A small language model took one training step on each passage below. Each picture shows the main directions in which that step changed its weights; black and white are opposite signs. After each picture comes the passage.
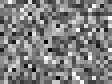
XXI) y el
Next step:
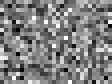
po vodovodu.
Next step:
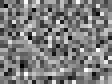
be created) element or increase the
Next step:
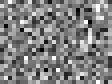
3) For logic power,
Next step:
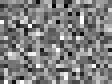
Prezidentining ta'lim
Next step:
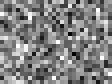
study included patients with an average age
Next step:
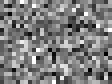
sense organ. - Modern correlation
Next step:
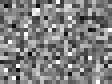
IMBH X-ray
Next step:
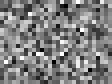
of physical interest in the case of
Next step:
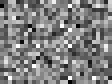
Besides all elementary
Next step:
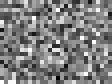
type of laser-based surgery
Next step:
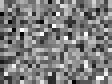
cit., pág.
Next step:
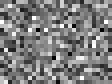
основу державних
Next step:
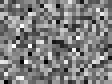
of the XIS were then obtained by
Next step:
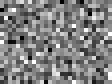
the proposed setup, followed by
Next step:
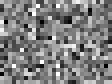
gain on signal wavelength
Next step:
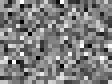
J. Math. Phys.
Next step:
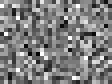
proposed as pairs $({\cal
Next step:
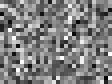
Huber, Initiator der
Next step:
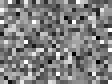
side is understood,
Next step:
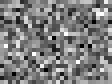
acetylcholine release
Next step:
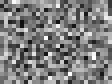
tourist gaze
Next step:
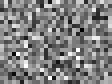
out over the years for assessment of
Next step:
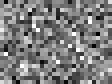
applying the algebraic
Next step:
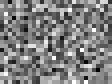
indirect factors affecting
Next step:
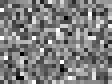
reduces as its size increased. This
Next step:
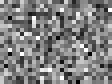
source of the LAT fluence
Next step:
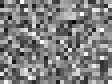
na contemporaneidade.
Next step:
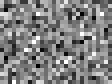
va rămâne
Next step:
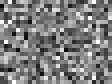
analysis of global monopoles
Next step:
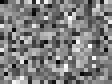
or a probability box is the area
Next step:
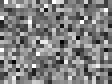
future course work. The
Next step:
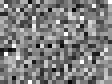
las empresas están
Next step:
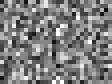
expected to receive masses at a
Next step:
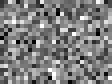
Many more variations need to be
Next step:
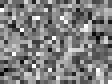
that space. Solving the
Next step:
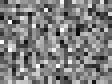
in this study in a summarized
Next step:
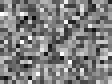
in *Museo di
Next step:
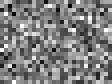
set of options $X =
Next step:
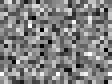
equidade, inclusão e
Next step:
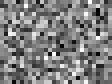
The selection of the participants was
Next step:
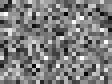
bo'ladi. Bunday
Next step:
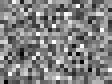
huquqiy va
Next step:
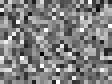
pool, we selected five
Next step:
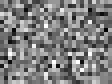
of entropy of a system of
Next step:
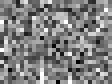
of D-GAI for
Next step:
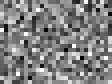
there are various fields which transform with some
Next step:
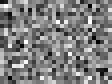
shahri sharoitida
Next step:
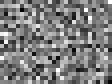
couplings, and establishing the
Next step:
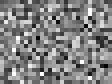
of total transport sweeps
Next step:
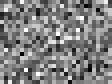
shaklida tashkil
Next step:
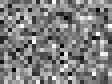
separate components are shown by the
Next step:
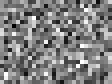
million), followed by
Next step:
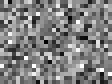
impact of virtual gaming on
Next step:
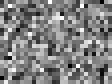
а также влияние
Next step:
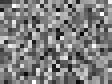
during the merger as well.
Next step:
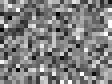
Конфетка 9,0
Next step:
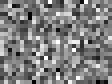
report a small selection of these experiments
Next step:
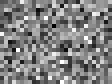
tili, informatika va
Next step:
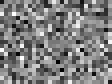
related to the exceptional
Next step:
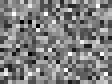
the Python implementation
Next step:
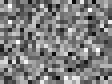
under the name of Ma
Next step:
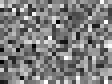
que sempre subsistirá.
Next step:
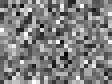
be removed by field
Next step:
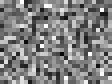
by the maximum of the temperature
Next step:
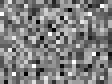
theories, specially
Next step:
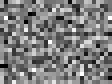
the incident and transmitted
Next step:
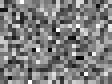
S.~Forte \item
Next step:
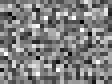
o'rni bilinib
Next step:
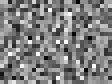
vibrate in a simple
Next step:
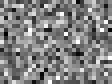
the norm $|\nabla
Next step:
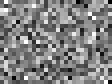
se transmiten spots
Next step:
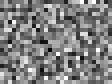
in the previous data. Moreover,
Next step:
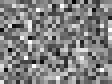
the climatic location under
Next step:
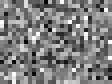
would have been too much
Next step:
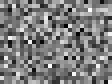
aks ettirishdir.
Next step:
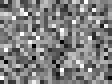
juda katta
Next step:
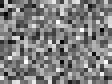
ул. Академика
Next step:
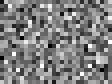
orthogonal array was
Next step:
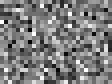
faculty members adopted the
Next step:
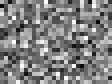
çok nitrat
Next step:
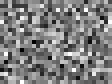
method can extract deep features and time
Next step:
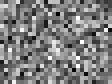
which led to the important observation
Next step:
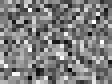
are linear with a positive slope,
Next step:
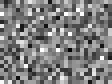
\mathcal{F})$ of the
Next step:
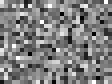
have a dS vacuum
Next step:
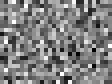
Conceptually, it follows the same
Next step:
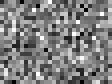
safety, correct information,
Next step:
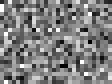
edge of the Gobi
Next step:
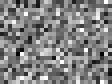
Partitioning step: 8 g
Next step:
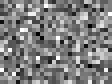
to the WHO AQG
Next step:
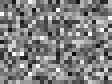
\mathbb{N}}$. In
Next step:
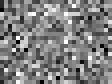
with MANET (Mobile
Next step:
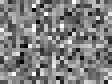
که برای
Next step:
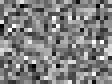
Yip TC, et al.
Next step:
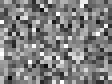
program is to demonstrate the capability
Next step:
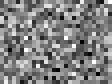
the behavior is similar to that of the
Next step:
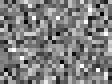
definido pela interface
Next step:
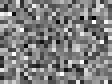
xorijiy kapitalni
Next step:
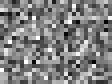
country. In this study, the
